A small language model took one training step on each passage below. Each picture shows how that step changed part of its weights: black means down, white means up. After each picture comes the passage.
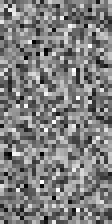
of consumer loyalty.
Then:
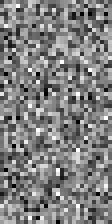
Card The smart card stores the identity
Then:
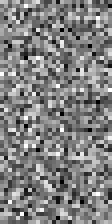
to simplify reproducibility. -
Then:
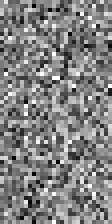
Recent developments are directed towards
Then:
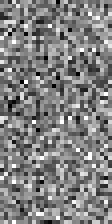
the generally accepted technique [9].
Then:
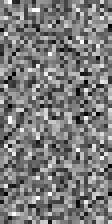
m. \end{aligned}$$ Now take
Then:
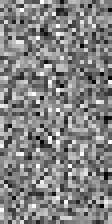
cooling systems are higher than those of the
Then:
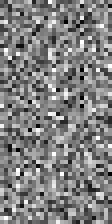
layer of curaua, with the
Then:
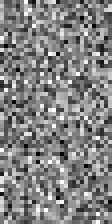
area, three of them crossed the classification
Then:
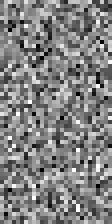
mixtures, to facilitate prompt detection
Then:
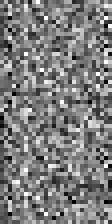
ABSTRACT This study aims to design
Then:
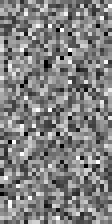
mean values for two different series, set as
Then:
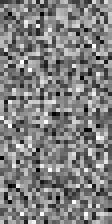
Certain paragraphs in this
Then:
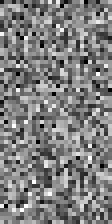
an explanation for this difference in section
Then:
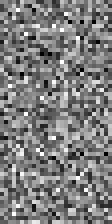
Uses – Stop hair loss, prevent
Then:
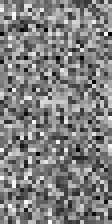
into the background, its influence on the
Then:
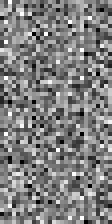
Penguin Books,
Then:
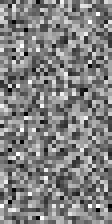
effective. In the future, further improvement and application
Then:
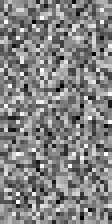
plant are spirostanol and
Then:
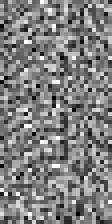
earlier emphasized that Nigerian
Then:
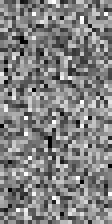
it also serves as evidence and warrants
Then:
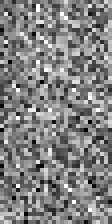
been described in section 3.2.6
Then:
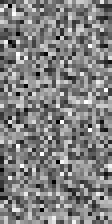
the activities carried out, God, when He
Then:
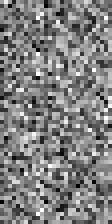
T^2$) were calculated and analysed on
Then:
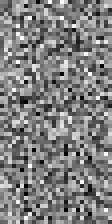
hyperphosphatemia. So,
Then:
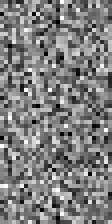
system is designed which could process on a large information
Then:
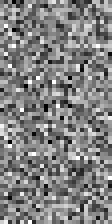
emphasizes, people usually experience different emotions
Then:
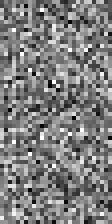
improving mental health (Sharma,
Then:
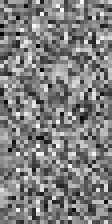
with anxiety and depression during the
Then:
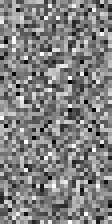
Vulpe, "Evaluation
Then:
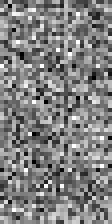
the sea and have a greater chance of
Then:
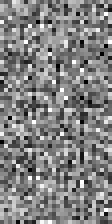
killer gene complex, is expressed
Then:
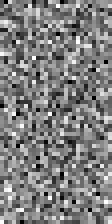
was separated from the filtrate by
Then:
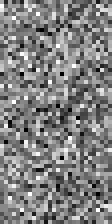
purified and converted into other compounds.
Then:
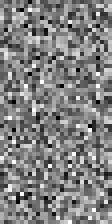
was prepared by steeping sorted
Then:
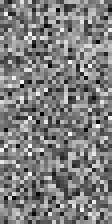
through a configuration file. Our
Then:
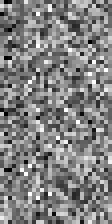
To compare which algorithm and/or settings
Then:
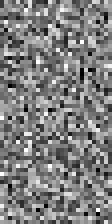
proportion was within the limits of
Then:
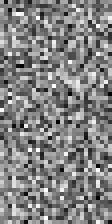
& Calling Meaningful
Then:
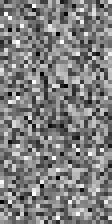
elements. Figure 3. Pressure and
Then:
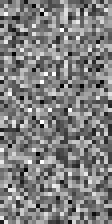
least one deposit at the end of the
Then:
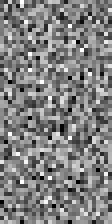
of Ferrocement-Lgs
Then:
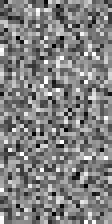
was planned may be more useful in the
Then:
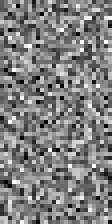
of PC R-PhyLab Figure
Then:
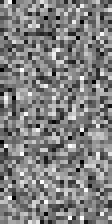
Vaha Srotas*,
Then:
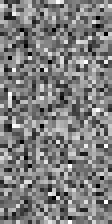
of great importance. Similarly, point 11
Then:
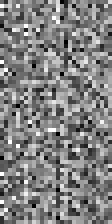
a technology used to extract meaningful information and to
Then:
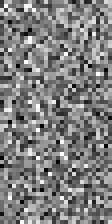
examples of how it is used to fill
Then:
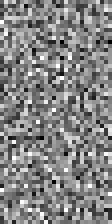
an upper milk pipeline
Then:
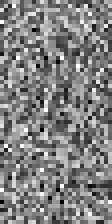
liner, thus forcing it to
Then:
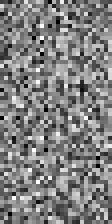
model structure To make the system operational, the
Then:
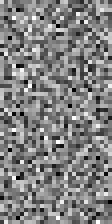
part of becoming a more autonomous
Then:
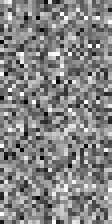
immediate escalation. The potential for
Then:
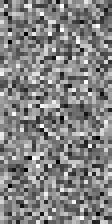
is one of the technologies that allows the manufacture
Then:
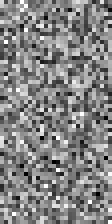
validity of MMF/ATM method
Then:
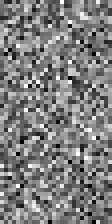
Recommendations emphasize setting specified
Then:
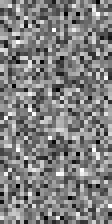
b_i and internal a_i parameters,
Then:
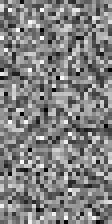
maximise the studies' relevance, the
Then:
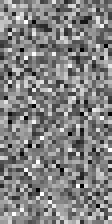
Mechanical ventilation (MV)
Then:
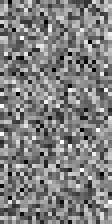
same table, all parameters were significant under
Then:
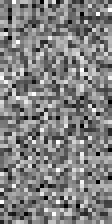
and the main interferometer beam.
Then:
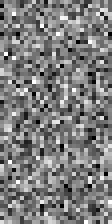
on the 28-day compressive and
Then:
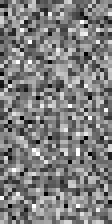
used the modified capillary number as they
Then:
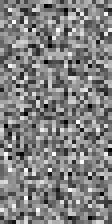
Despite superficial respect for women, men
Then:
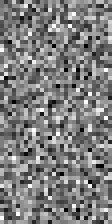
in smartphone industry, security in Android
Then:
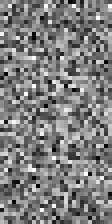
significantly limited representation. This article develops a
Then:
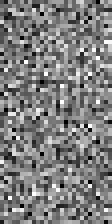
of uncontrolled diabetes
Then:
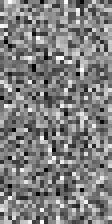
is a power electronic system consists of a
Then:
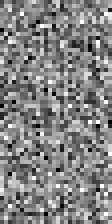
In Sri Lanka, the distribution of
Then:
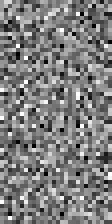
Recommendations for the study of
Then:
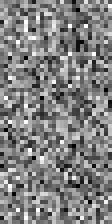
remotely sensed and ancillary
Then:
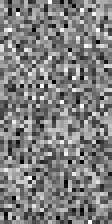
a stratified porous medium;
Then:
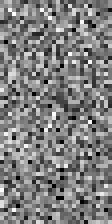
operational condition in the electrospinning
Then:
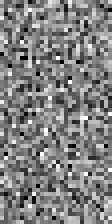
future because most of the local breeds are
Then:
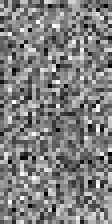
Project Coordinator Matteo
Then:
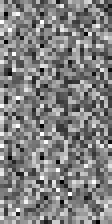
of the levels of operation of the information
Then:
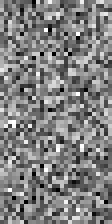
comprehensive knowledge of tribes will definitely
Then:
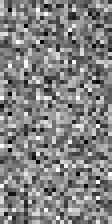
for optimizing social media strategies and aligning them
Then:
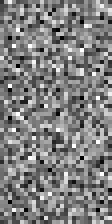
‘Andy Kaufman and the
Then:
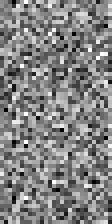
+ + + Table 2 shows percentage frequency of
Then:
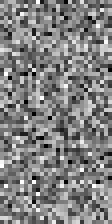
during the *iddat* period. In these
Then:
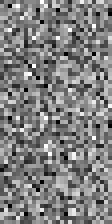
Tools. *Proc.
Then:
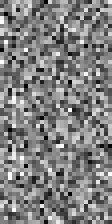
system, in charge of attaining the
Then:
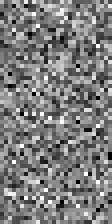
2005)** There was no substantial
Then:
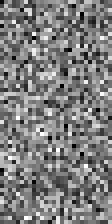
kill a moderate proportion of cultured
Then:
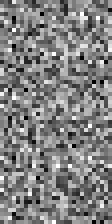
the relationship “**happened
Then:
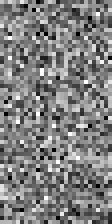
levels had reduced significantly in follow-up patients after
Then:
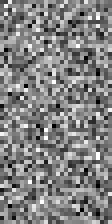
involved thinks that they're
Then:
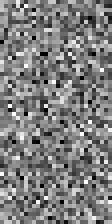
constipation, indigestion,
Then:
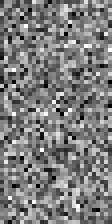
Unsteady Stretching Sheet
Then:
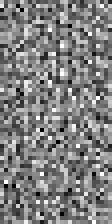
archives for restoration documentation
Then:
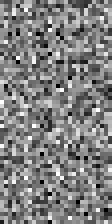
conditions for the attraction of foreign investment
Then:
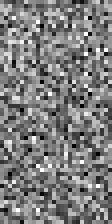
and utilize a HyFlex instruction
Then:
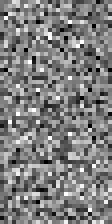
works well - **PBZ is consistently
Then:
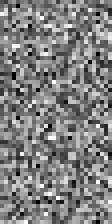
number of Israeli tourists from
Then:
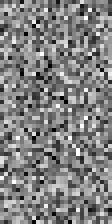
the gas phase mixture present in the
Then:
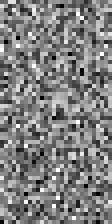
with ether and kept in the
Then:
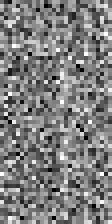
et al. Relationship between stress level
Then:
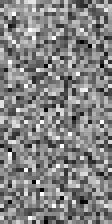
feedback, reducing labor requirements and human error
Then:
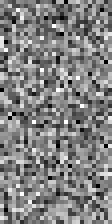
as the number of tourists increases, some negative
